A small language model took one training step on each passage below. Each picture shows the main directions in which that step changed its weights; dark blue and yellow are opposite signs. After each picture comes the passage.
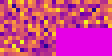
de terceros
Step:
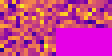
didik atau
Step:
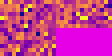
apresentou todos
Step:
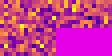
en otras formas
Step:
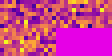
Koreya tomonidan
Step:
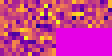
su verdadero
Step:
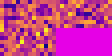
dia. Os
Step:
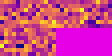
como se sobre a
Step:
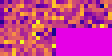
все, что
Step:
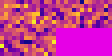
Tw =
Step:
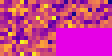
va matn
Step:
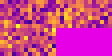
jihatlari 309
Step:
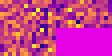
akan menjadi
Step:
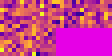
Primul set de
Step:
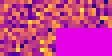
dos crestas
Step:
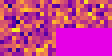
2. Adult
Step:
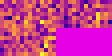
около 4
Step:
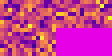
minería y
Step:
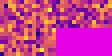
мы можем
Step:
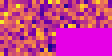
el control de
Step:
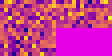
artigo, visto
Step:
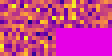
da pesquisa.
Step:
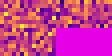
en çok
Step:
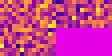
He transformado el
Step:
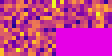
секторах за
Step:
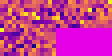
et aspects
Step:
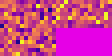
hil va
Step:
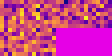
atuar na
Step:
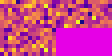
Инструментальные и
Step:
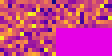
; ce qui
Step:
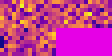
produk di
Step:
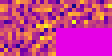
una vez mi vida
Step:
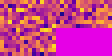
en él, de
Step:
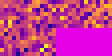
produtivos com
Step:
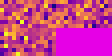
Para medir o
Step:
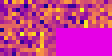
cubanas de
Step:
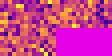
el siglo
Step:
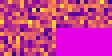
do Nascimento
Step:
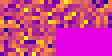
uchun ajratilgan
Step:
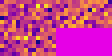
праці в
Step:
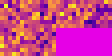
no diálogo
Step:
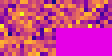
qui est mise en
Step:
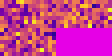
# Math
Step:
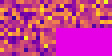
expuesta por
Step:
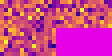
ainda a realização
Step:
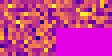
F G M I
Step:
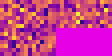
dalam Pendidikan
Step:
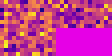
al componente o
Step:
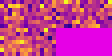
газ. —
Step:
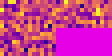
mea și am
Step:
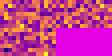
and Literature
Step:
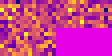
and loneliness
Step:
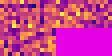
casas de
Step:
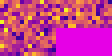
resultado por ela
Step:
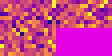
діяльності, а також
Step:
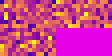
To provide
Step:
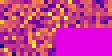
relacionadas con esta
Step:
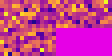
no local de
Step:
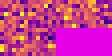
del siglo XIX
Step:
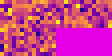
objetivo do estudo,
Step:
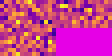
dapat membantu
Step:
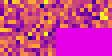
Ils ont
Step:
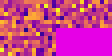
в трудах
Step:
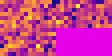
цей вид
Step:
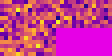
ислам в
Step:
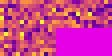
informada y
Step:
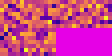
A idéia
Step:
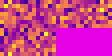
podrán encontrar
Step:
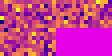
с ними и
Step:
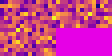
University, ser.
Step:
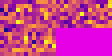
учащихся и
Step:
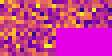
de nutrition
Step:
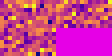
va uzoq
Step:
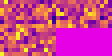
не характерны
